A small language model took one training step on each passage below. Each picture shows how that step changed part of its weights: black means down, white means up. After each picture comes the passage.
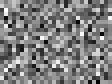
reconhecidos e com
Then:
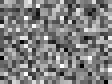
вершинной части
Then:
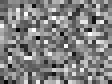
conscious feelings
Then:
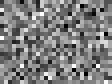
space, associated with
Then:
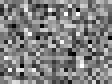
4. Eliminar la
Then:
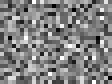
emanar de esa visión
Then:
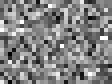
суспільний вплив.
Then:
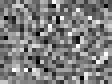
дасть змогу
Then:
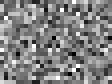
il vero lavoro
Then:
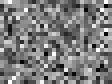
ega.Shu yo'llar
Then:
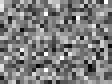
boshlab keng rivojlanib,
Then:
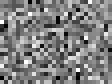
Teste de Cauchy
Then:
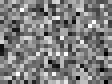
voorzitter van de
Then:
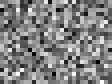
ingresos que se
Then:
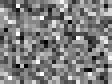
диагностику в
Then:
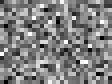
Germany 10 Barak
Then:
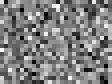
зв'язку в
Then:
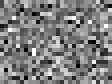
oxiratda oliy
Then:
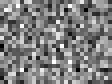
судебных решений
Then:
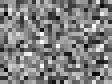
determinadas matérias. E
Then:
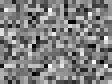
desse procedimento foi
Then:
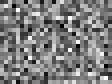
et d'autres
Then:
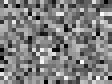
como ferramenta de
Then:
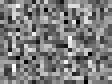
etishda hududlarning
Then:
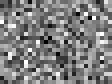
noch eine Zahl
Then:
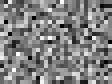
tienden a proyectar
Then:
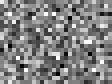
за означеністю
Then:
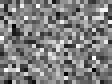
observância das legislações como
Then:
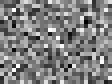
1 și 2) pentru a
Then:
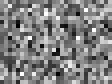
огромное значение
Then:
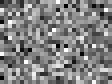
inmunosupresora con
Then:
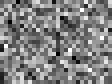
що охоплюватиме
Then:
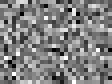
de desempeño son:
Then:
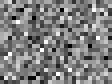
reflexões sobre a formação
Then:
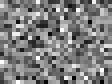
Агар гаров
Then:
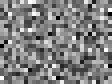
va ilmiy izlanishlar
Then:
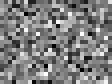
Por outro lado a
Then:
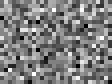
foydalanish Bobur ijodida
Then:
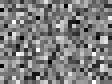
apreciación. Su
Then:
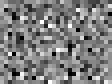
esa educación que se desarrollan
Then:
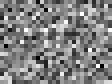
er geroepen om
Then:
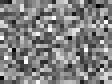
a) esclusione di
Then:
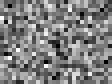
permanente tecida
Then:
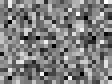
va aniq bajarilishi.
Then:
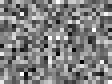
и члан више од 20
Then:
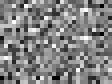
à geometria do
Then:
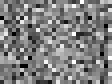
публикаций в
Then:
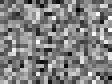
de fornecedores de
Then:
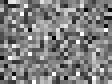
rivojlangan hozirgi
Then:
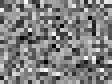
Bunda talaba mavzu
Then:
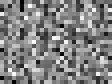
ularning muhim marosimiy
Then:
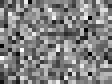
taak richten naar
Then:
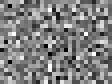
⁴ Zachowano
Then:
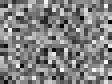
este filme soem
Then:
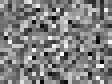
branco e opaco
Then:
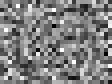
emas, balki ular orqali
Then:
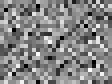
maior seria a responsabilidade
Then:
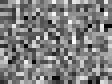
dos cônjuges do
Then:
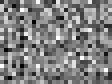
Государственной организации
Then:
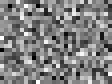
E., *Museo de
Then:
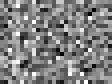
turkiy xalqlarning
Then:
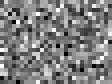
yang dapat menyebabkan
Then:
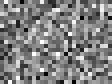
later bespreek
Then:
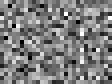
interactivo a través de
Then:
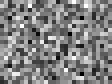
y viceversa
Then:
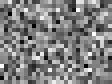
Наукова новизна
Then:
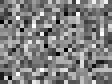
mufasir klasik
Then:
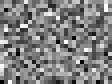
to the store manager
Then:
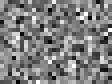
davlatlari hamda jahon
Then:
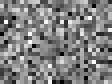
de procrastinação no
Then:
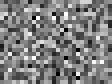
Nizamova, B.
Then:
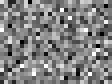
Educational Advancements*,
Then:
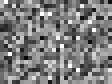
динда эмас,
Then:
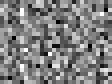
расходы на образование
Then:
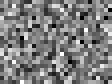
ensino e aprendizagem
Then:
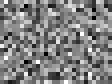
chineze, care pune
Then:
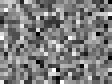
из интересных и
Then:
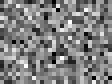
em arrecadar
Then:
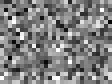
que determinan la organización y
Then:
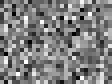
“justice” que
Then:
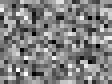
обучения, основанной
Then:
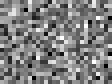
siglo XXI: -
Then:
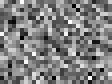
de projetos com inovação
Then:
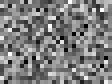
questa posizione Zur
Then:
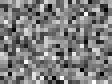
de cuya lengua se
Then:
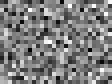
objections conscience was
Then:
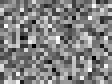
Western Coast of
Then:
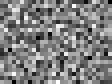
biri sifatida qadimdan
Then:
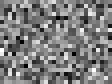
la *teoría de los
